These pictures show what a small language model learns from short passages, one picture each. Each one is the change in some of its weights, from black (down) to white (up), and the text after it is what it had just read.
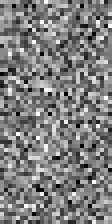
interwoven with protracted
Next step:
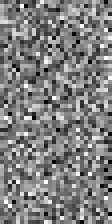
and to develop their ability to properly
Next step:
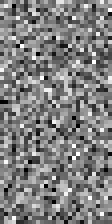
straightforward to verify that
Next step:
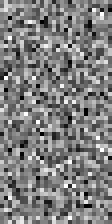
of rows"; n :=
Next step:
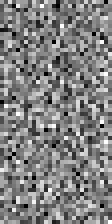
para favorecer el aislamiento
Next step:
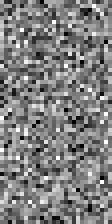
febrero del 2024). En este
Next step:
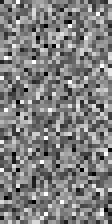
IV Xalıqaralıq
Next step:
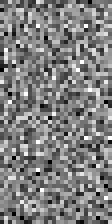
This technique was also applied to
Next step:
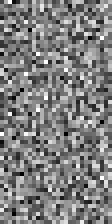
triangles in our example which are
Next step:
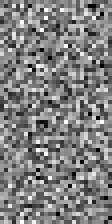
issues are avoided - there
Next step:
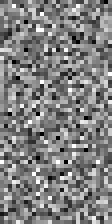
mencari mean, median dan modus
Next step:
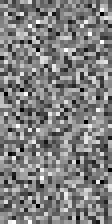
parte de las entidades responsables de
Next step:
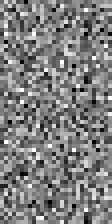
politique d'intégration
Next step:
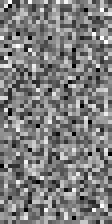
mumkin. Bu jarayon esa
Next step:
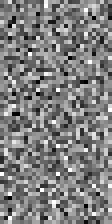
van deze processen in relatie tot
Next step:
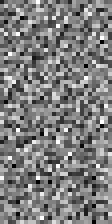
otros participantes del programa
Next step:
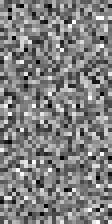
English story translations.
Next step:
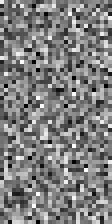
\right)$. \end{itemize}
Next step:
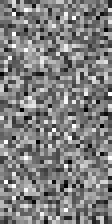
la dependencia respecto a las redes
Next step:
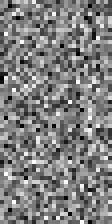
orientation to sports, sports
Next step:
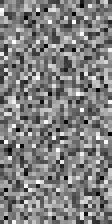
without any asymptotic approximations}, as in
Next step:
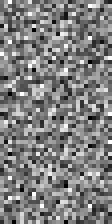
du pays « Stratégie
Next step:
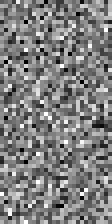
Citra Aditya Bakti.
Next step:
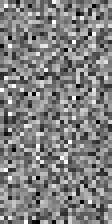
profitieren von einer hohen
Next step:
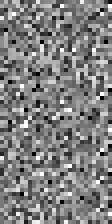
y charlas en grupos de
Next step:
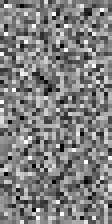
(Controlled Attenuation
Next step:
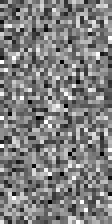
И.А., Чернова
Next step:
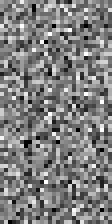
para obter o mesmo resultado. A
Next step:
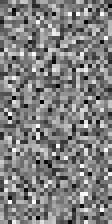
semua siswa semester 3
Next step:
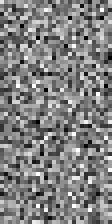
so this is the correct sign also.
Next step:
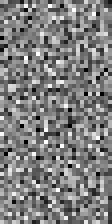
анализа. Указанный
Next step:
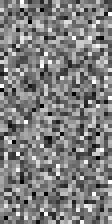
equivalent as linear determinantal representations.
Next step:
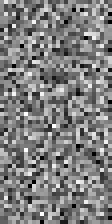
and makes the fixed polynomial tiling
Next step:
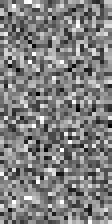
готовності до захисту
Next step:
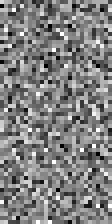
Turistlarning qiziqishlari
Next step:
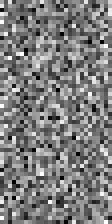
Gomes. **Estudos sobre
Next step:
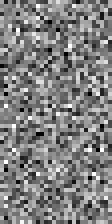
rivojlantirishga ham yuqori
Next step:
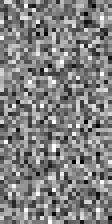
We now analyze the core term.
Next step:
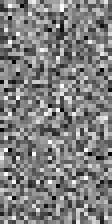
no subsolo. Durante
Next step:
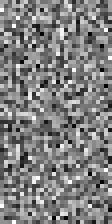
añadiendo: “Me trajo
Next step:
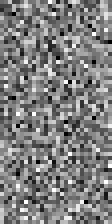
permutations are distinct unless
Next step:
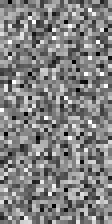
pul massasi bilan tovar va
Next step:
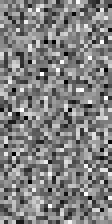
Ko'p o'lchamli
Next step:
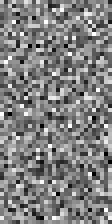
%\bibitem{Amann} H.
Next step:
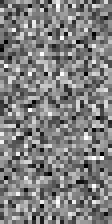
firing rate plotted against
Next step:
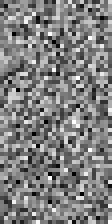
prefer to use the concept of
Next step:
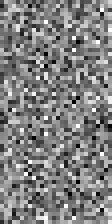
çalışmayı içeren
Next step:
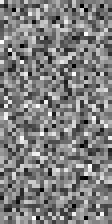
satisfying moment conditions of the form $\mb E
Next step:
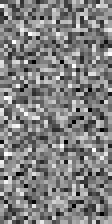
установить преемственность
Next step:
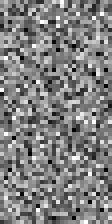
apar o serie întreagă de
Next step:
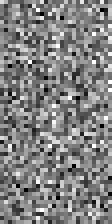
[8] mostraram que o
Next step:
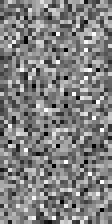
como finalidade sintetizar resultados
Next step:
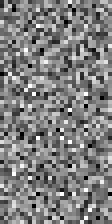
variables also must satisfy the transversality conditions
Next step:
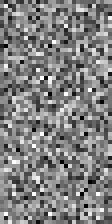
to generate the final control input,
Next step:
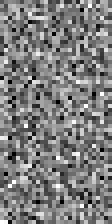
проявляється в
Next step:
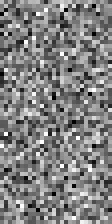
closed in the ball $B_{T}$,
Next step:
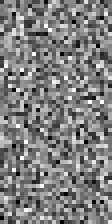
Expansiveness $\mbox{ }$
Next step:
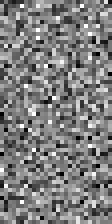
and $\sigma, \tau$ are
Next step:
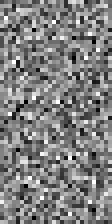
the state-of-the-art of the
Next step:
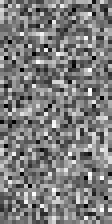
kuzatsak, o‘yin
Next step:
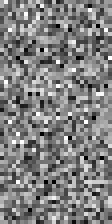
be made perfect squares
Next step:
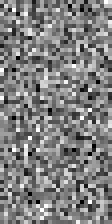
the second order derivative of $\Psi$
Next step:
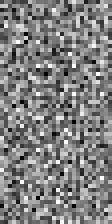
выступают центрами
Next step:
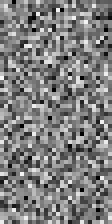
after removing all impure vertices
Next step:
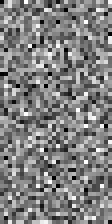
relação à exigibilidade de
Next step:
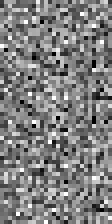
em geral, não se voltando
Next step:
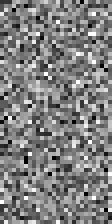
$g\in L^\infty$ with
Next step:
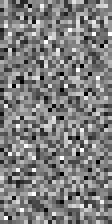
мл в/м через
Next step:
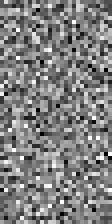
\text{rank}(X) =
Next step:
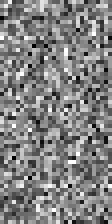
la Science, Benluton
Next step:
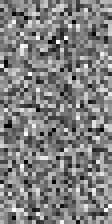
L} \def\frM{\mathfrak
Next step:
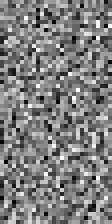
However, interpolating values given on random
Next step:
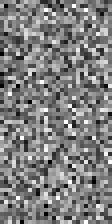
task is to \emph{prove and
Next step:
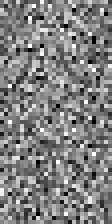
the $h$-th row of
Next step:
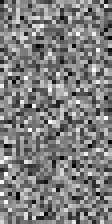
{\it $e$-labeling} (of
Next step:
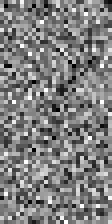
Apache, format combiné Pour
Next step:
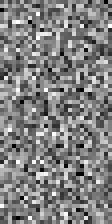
of the solution happens through
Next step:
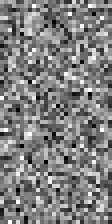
the subgroup $W(k,K)$ of
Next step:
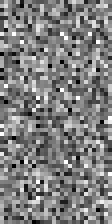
баён этилган..
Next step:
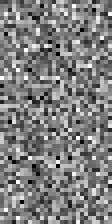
sociedad, lo que genera una
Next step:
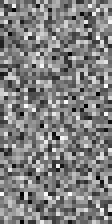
faollikni va innovatsion
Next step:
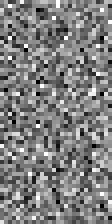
wordt gestart met het
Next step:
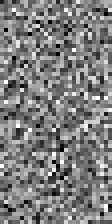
Brunsch, S. Rogga
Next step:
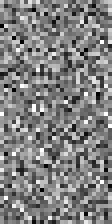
considerando las tareas formativas
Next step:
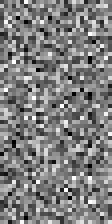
Then $ X $ is a fixed point set if
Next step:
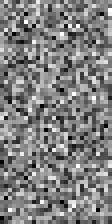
- - Конь/махи
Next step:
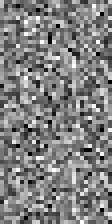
hace que las ramas se curven de
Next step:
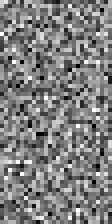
category}. The ``horizontal'' category
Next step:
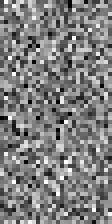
'Trusted Research
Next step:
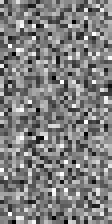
\delta \rho (x) dx =
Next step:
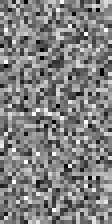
and a~remarkable mathematician, see
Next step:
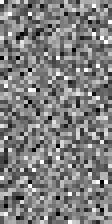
mustaqillik berilishi,
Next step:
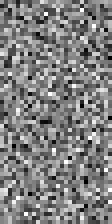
integration by parts), this implies Lemma
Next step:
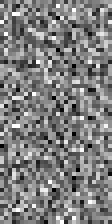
общественные отношения в
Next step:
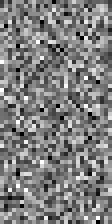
For comparison, we also consider the model
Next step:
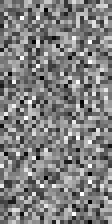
noting that the boundary terms vanish), we
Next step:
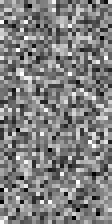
We find a robust benefit
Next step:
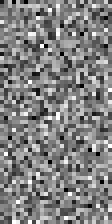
fanini o'qitishdan
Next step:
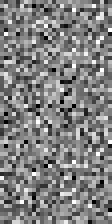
xalqaro standartlariga
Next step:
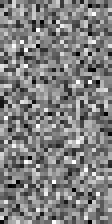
$\a \leq a$ since $f
